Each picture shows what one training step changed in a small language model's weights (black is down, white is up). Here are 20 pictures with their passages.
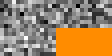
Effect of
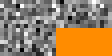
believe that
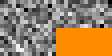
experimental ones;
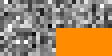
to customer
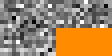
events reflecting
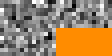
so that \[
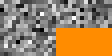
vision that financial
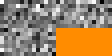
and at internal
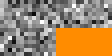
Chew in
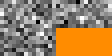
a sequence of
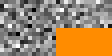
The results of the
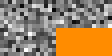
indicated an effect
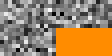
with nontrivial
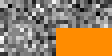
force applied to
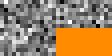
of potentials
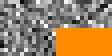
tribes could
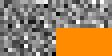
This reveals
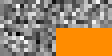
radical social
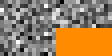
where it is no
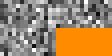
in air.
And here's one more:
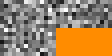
solution. After
